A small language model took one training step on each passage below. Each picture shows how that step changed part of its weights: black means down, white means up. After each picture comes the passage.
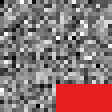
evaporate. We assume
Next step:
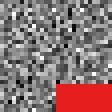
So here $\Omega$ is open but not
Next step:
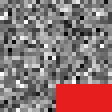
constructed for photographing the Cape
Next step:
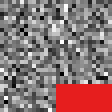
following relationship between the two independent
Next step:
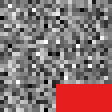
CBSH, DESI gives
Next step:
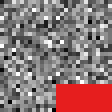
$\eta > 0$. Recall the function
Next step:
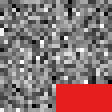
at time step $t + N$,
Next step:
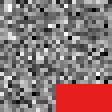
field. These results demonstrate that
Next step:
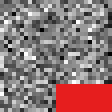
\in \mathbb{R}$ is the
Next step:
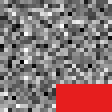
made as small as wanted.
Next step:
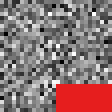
of systems SFE to the
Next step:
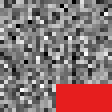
prior to the instant when {\bf
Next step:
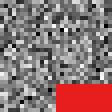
the origins of planets by
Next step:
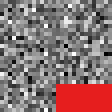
BLENDS C.M.
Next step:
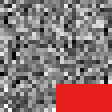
in the case of radiative transfer
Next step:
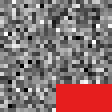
the PDG fit value of
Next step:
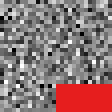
another. It is presented in the
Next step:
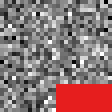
once the original excitement of the
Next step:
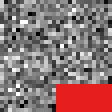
$f$ and the second equality
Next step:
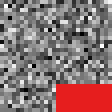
that the spin-transfer torque
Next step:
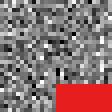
University of Copenhagen,
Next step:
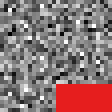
is organized as follows. In
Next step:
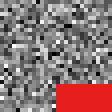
We distinguish averages over
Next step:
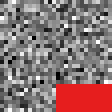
that the previous oscillatory structure is
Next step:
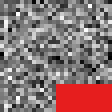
\advance \grcalcb
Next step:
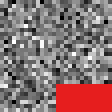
Bakri. \newblock Effect
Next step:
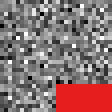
Theorem~\ref{Theorem1}. Apart
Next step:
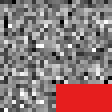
Finally we comment on some results in the
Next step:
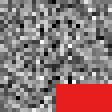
conjectures in manifold topology, the
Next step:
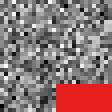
are the spatial frequency and wave number in free
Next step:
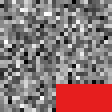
dual to $c$. As we described
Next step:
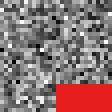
on-shell, the terms
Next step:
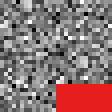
Buses 1, 2, and 3
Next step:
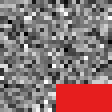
of spin sub-ensembles after the
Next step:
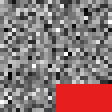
(3) can be obtained but is
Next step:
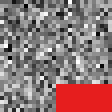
the institutes for the
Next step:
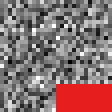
simulations of selected members of the
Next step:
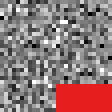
image show high similarities which can be
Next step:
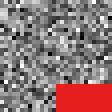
can be found in the Hydra
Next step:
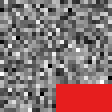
from time $t_0 = 0$
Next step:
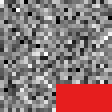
to work. It is relevant however for
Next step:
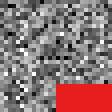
for the energies. For a
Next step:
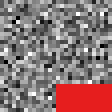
absorptance that have to be
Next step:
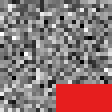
Because of the latency
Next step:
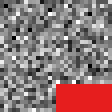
in this space have been investigated to
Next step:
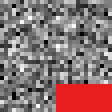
therefore Murray-von Neumann
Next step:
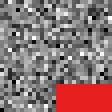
depend on the parameters (Re,
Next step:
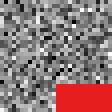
to understand the physics of liquid
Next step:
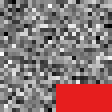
\newblock A variational approach to
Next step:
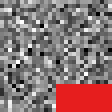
Koch, Phys. Rev.
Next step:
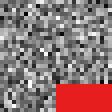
estimation of $\#{\cal
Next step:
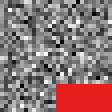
on a 12\,000 K star result in
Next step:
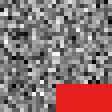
the famous and well-known
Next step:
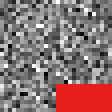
FD-method converges
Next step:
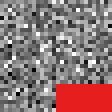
lemma (for its proof, cf.
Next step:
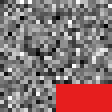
numerical propagating differential equations, in
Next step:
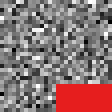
will use it as a running example to
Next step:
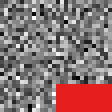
espace correspond \`a effectuer
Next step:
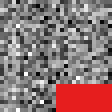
$S_\HH$ is locally given
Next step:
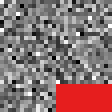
= 4$) and 3-primary
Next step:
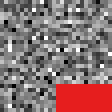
2001). Recently Jing \&
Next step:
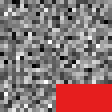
intervals for unobserved state
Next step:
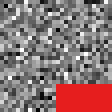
may provide initial steps toward a
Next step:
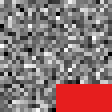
We perform the 2D Fourier
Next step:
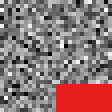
of the bi-$g$-frame and
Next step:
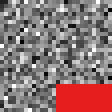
avoid circular dependencies
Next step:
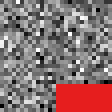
mass basis, then there is no
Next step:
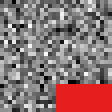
displacement, normalized by the
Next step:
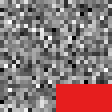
fewer $\eps$-errors than
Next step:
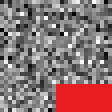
for incremental version migration to
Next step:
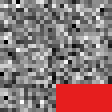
Arguing as in the proof of
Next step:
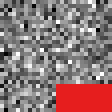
them a method to decompose the
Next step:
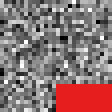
limit as $\varepsilon\to 0$ in
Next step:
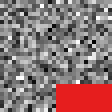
of Anderson, Evans
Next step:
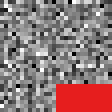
in the versal dynamics are
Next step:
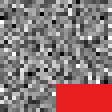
mention that these operators are also constrained
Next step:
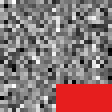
properties given by the dual subgradient flow
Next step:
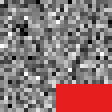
While the formation of collinear
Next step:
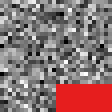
spend a considerable fraction of total time
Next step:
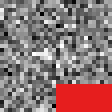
of the Bondi-Sachs
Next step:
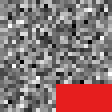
RNN | III.
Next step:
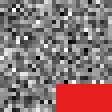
Lecture VI. Applications
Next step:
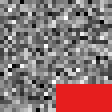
a fixed alphabet).
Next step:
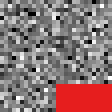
also includes reflection about the
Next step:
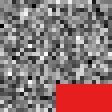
by DELPHI in
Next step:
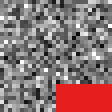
matrices. Feng and He
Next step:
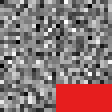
exists a pseudodifferential
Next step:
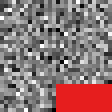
isomorphism. \end{lem} {\sc
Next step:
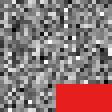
implant placement using dynamic
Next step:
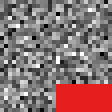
select the correct group difference with probability
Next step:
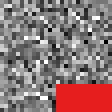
expressions as one perturbs the volume forms
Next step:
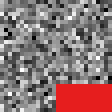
construction is applicable to group algebras as
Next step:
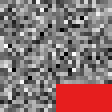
End Road, London
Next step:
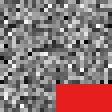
\ee The term with $\tilde
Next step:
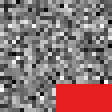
by performing the transformation $U$,
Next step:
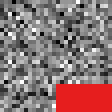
that question. \end{abstract}
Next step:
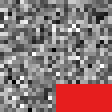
other and with the systemic velocity from
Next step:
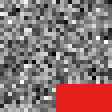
= 2\pi$, owing to
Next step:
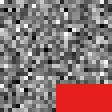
covariance, but after plugging
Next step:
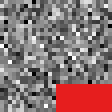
a + \varepsilon_1 \\ b +
